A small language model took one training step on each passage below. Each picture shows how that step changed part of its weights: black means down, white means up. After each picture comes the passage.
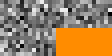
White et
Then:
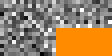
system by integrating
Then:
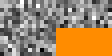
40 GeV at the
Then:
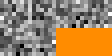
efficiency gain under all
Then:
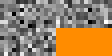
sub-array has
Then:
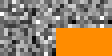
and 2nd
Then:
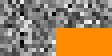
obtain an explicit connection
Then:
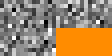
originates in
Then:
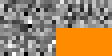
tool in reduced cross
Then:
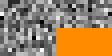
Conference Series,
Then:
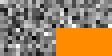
of the pairs
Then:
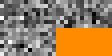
the Trotter
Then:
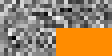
obs}$. We fix
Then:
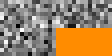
observed frequencies even after
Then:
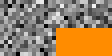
Thus qubits with different
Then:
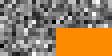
is shown in
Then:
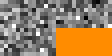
by a quark star
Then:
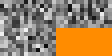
in our classification process
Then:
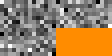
for the ring
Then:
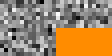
ones expected in the
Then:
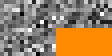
we have only considered
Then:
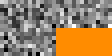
of the black hole
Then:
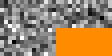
plot the variation in
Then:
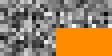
of $\Delta
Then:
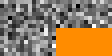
energy elements of the
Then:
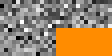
\item First,
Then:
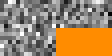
\\ \hline
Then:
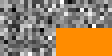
small systems than in
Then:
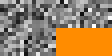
of truncated Gaussian
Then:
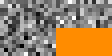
the Hamiltonian constraint is
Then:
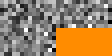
to quantum theory.
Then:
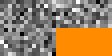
not known, with
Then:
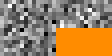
still contains failing
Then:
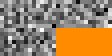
about 1% of
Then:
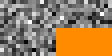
we show the combination
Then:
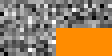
(BH), similar
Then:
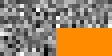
HV and its
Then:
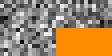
It can produce atmospheric
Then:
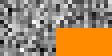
as the sun
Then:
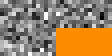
for given density distribution
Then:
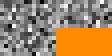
be reflected in their
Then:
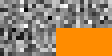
major axis is assumed
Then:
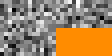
CaH indices
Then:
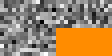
simple geographic
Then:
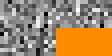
}\sin \varphi
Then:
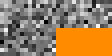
quantities look to be
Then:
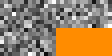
beyond 5 {\em
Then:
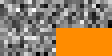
and their couplings help
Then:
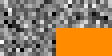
compute the full
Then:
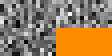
that the original
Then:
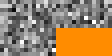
quantity so that the
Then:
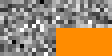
time is fixed and
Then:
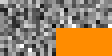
of the neutron
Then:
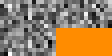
and its feasibility
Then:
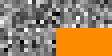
are defined on
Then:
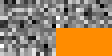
tip, and
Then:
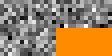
where the primes
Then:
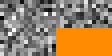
experiments becomes a limiting
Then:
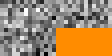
product of two
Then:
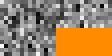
the momentum-space
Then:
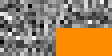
exhibits an atomically
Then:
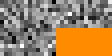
from the scaling collapse
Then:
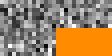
of the pump
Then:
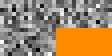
about the communication cost
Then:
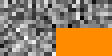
approach to EFT
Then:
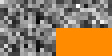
the case of the
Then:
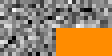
bed system in
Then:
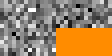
hydrolysis of
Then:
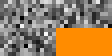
the renormalization for the
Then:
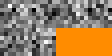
year accumulates
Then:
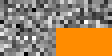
using BHB
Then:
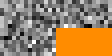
condition above reduces to
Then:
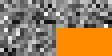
we restrict the
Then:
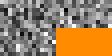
of the curves in
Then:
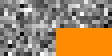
& Event \\
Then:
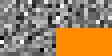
proposed exploiting exchange
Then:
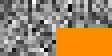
averaged quantities. For
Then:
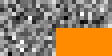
to arrange in
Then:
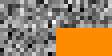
well as being
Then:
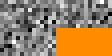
interactions require that the
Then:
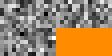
mounted directly
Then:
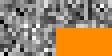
known representation for the
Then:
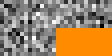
As our window size
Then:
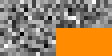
uniform growth bound
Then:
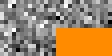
also be fitted by
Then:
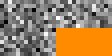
Relative errors
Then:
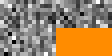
pairs in the magnetic
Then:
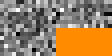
has 12~GB
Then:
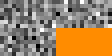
fans and
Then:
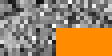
coins to be
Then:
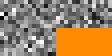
has received funding
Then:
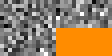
mass, with reduced
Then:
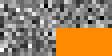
as basic understanding of
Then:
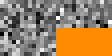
the velocity.
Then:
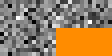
is rather uniform in
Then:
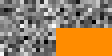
credit are
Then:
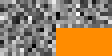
to find the value
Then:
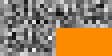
matter and the
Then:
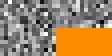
) \cos
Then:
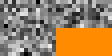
of state at Fermi
